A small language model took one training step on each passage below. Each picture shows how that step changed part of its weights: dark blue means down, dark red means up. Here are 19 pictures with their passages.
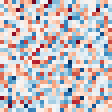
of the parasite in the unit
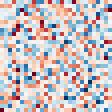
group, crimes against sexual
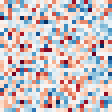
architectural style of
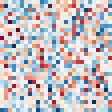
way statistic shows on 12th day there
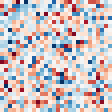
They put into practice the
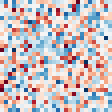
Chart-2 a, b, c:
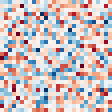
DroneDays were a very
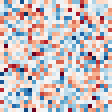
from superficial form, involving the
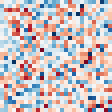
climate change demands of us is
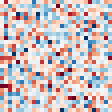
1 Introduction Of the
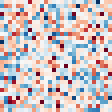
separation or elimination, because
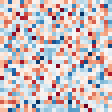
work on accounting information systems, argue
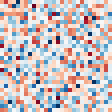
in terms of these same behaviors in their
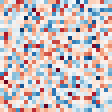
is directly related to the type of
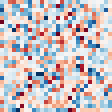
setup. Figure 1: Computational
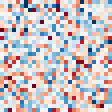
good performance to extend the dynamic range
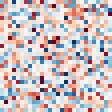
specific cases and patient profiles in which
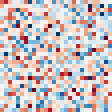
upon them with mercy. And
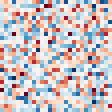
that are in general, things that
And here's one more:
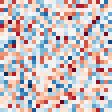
Hong-Kong University of
